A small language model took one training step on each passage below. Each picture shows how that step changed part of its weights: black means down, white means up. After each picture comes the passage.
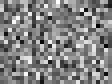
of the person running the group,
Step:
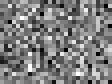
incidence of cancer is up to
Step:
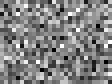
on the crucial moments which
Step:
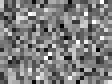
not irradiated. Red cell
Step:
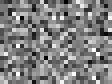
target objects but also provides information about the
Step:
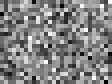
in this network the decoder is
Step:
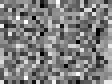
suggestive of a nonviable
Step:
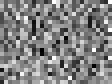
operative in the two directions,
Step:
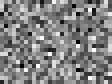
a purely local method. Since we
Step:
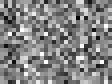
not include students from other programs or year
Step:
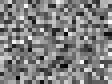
description and the numerical implementation of dominance
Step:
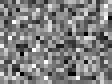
Ibrahim Ahmed
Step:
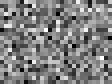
exist $p\in\P$
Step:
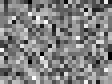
✓ Orienting the students
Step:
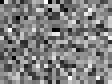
to conformal f\/ield theories
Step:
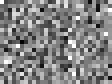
impregnation which is a problem
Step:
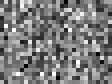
B-branes of the
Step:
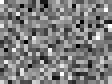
gave an elegant functorial
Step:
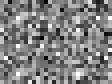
[6]. It was investigated that the
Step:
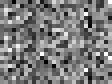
sieved through a 300 mesh
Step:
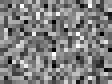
The Jatiluhur
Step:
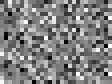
with the MINLP in
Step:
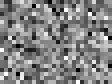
induces a Morita equivalence between the block
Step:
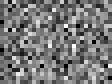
Kumudini Jha²
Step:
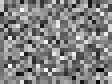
a positive weak solution to the
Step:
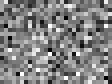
voids. According to the standard
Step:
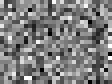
The dual arc-length of the dual
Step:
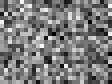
made in terms of flame shape with
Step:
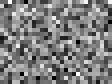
unit balls $B_X$
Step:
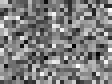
solved as a mixed integer linear programming
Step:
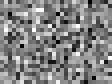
focus on the different parts. Applying
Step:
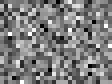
good results in detecting such
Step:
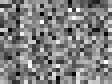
PEM fuel cell, and the
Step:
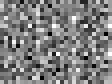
days and is firmly established on
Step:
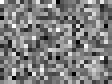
\lim_{s\rightarrow 1}
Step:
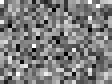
quadric $\mathcal{Q}$ at the
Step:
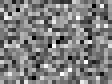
and measurement of such currents and fields
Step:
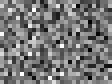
efecto de las variables
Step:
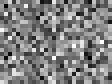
of $\boldsymbol{\xi}_t$,
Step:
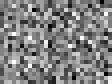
$|\cdot|_X$ denotes the
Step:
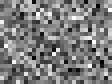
Natural Apophyseal
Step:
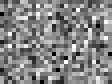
objective driven by customer demands,
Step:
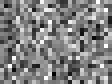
development objectives outlined in the United
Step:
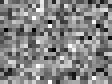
theoretical context. In addition, the literature
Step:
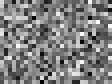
primary and secondary literature). In the field
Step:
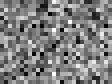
The damping of a
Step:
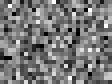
as multipliers for Gabor and
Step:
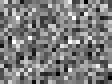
Judicial and investigative bodies
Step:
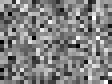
the communication. Speaking competency
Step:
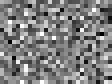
values and etiquettes.
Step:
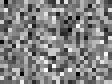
land use for factories or
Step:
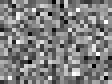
value for each pixel indicates its
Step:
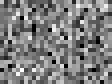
matrix-free implementations of
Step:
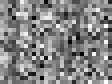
can still encounter grace.
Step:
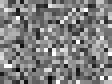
Johannes Martinus
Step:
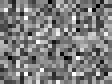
Do patients a time prefer other drugs
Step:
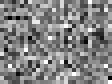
fulfilled: Eq.
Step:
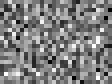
and the ending orientation quaternion
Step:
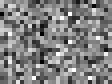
learning and deep learning techniques. We strictly
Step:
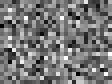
Schloss Hagenberg,
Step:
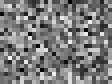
morphology and composition of the
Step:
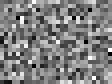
From Figure \ref{figure:3
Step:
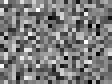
the dc-ac converter control
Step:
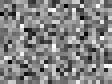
efficiency requires an explicit description for all possible
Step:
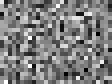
We finally can define the real local
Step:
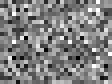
and performance. The solution to this problem
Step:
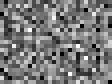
aim of our note is a formula for
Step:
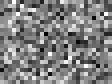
that (\ref{Cond}) implies
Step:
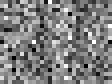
±2 °C Interface Analog
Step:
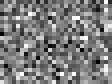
Expenditure = f (Marital
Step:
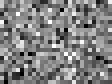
dependent on $x$. If
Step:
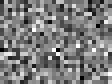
initialization. Figure 15:
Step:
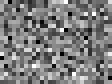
ventilations with red
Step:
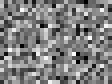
fullness of the democratic regime
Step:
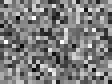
L_k $ is increasing as
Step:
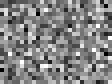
solutions to be used within the European
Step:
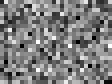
map $V$ of the simplex
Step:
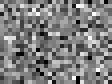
on vulnerable West Coast
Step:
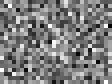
world where competitiveness was increasingly
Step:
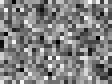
Epiconcept Based on: current
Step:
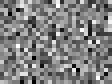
are cited only rarely
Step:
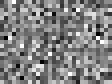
quality RecruitTalent,
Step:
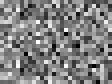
some preliminary lemmas in
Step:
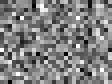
domain yields \begin{align*}
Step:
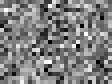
The author designed the experiment, collected,
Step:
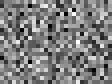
on PE for DNs and
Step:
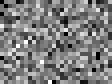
factor $P$ the following way:
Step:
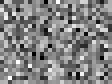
and metallurgical analyses were
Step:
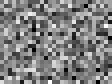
million people. This is the electrical
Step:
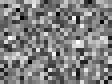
formulation that promotes skin health
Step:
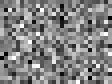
result, a comparison with a close
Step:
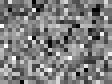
treatment methods, namely parenteral
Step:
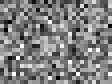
plants. Rose is a valuable and
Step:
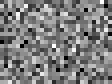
regarding fire safety in such
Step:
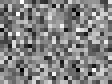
pairwise in involution. In
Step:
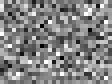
the regenerative capacity of their growing
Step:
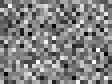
in the SPE for the period necessary
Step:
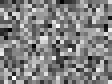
and subject to uncertainty in supply,
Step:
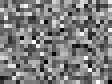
and implant stability placement are
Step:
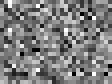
among the interacting vehicles,
